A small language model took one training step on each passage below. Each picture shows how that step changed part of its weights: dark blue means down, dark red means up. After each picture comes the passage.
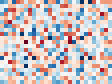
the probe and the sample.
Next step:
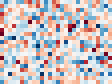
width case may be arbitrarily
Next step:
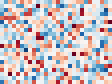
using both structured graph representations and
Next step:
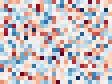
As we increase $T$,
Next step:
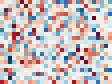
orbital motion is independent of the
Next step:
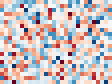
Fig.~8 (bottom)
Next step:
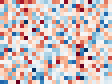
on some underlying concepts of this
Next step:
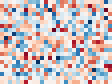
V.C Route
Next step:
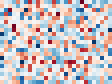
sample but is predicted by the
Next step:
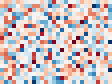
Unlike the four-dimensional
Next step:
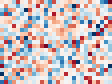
comparison with an experiment, require analysis
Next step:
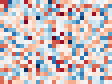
| Production Method | Dataset
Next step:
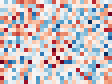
in the Simulations} We measure
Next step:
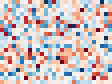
$|m \rangle$ are
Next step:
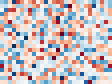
the $N$ phoneme
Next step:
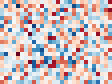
subsequences of eigenstates of
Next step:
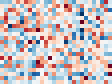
is the fluorescent Fe K
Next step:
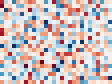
domain walls in the initial
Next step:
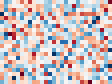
reports from pitchers and
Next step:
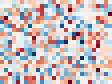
have investigated the main Higgs production process
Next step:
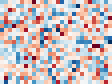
their fisheries are being effectively
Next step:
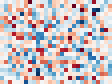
afterwards, the exchange between
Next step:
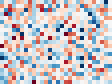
shape of the sample; for
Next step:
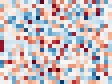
wide range of density than exhibited
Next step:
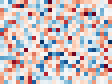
to the dimension of the spinor
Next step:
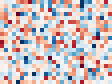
of mobile networks in terms
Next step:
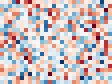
a constrained state that is the origin
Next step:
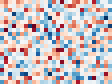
Unintentional Magnetic
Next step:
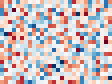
homogeneous randomization for the initial
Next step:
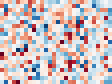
derivation of the conditions when this is
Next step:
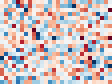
study wormholes in the context
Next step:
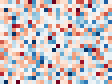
amplitude of the input current becomes sufficiently
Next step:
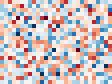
identity \cite[Eq.
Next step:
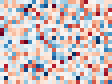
exercise has a
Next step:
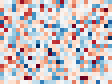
always decreases with decreasing $\al$
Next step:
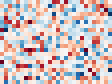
of Saturn [6]
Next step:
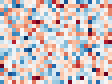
$SU(3)$ shell model
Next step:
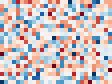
utilize a variational method and
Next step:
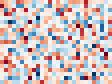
reasoning algorithms on edge devices.
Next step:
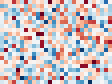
long expertise in source
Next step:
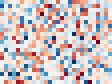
be supported and positioned by support
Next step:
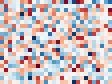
interacting via the $2$-dimensional
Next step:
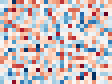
the performance of the algorithm on experimental
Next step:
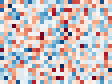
the appearance; nonetheless
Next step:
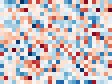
simultaneously. **Table S1:**
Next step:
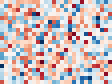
to a picture in which the singularity
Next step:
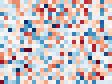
this temperature is derived. Using also
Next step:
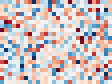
of free parameters. In polarization we
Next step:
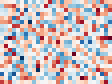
46$\%$ of the galaxies
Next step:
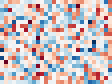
The analysis passes are responsible for
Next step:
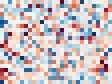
from regional processing. Jia
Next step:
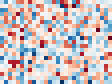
in the literature starting from the
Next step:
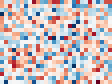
Curie Action through the
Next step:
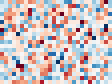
describing the current observational status,
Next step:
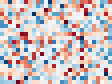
that of the inner planet such that
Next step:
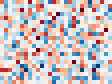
because coupling between modes is relatively
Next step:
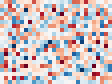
many experiments are prepared to
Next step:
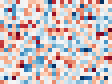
Thus, to testify the
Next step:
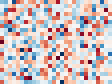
the current pure state from the density
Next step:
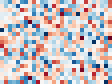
system (1) is satisfied.
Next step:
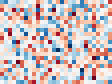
& winner \ID/\ID
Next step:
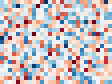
$\pi'$ denote the most
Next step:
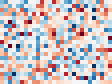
5299 candidates within three standard
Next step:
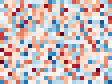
understanding rich Floquet
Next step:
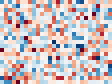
of Massive Dirac Hair
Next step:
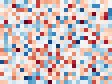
D6-brane introduced to
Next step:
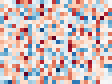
afford qualitative insight into
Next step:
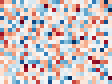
cell. Thereby, the binding
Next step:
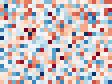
as more natural by participants in our
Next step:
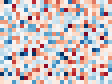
performance of ANN-II in
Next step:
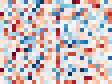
formula:} One aims at
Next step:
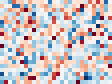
of K\"ahler moduli
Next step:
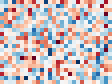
the variables. In our scheme,
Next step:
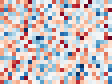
transitions when the chiral geometry is
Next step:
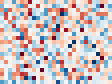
multiple languages into separate fields
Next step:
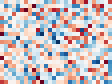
transform low-quality speech signals
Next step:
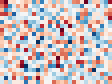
assigned accordingly, ensuring
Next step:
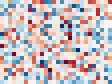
7 $ days prior to the day
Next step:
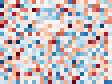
absence of post-bend
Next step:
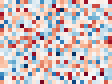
transmit information, taking into account the
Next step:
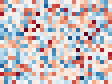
black hole by assuming that a state
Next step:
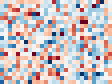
to $\eta_p =
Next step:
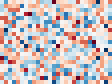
Attack to compromise
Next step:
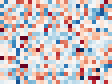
making it both easy to fix them
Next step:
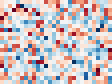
penalty functions} to encode
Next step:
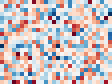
impact of Ricean fading
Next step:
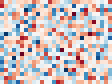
retain those families whose
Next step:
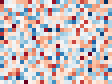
drive while inherently providing
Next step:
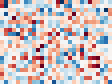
\] Therefore we rely on the
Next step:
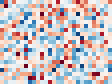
systems are trained using two publicly
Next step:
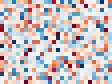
shopping and data storage technology
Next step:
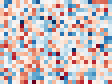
when there is no DM interaction or
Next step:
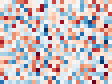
applied to the state change caused by
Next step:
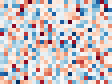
above, additional long-range order
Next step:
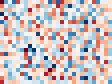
> 25$) encountered
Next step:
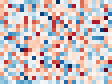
A}$ is obtained as the Fourier
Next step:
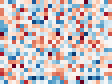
recurrence. One of the key
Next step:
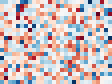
channels on (110) and
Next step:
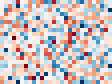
parameter and the plot on the right
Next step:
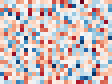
holographic communications,
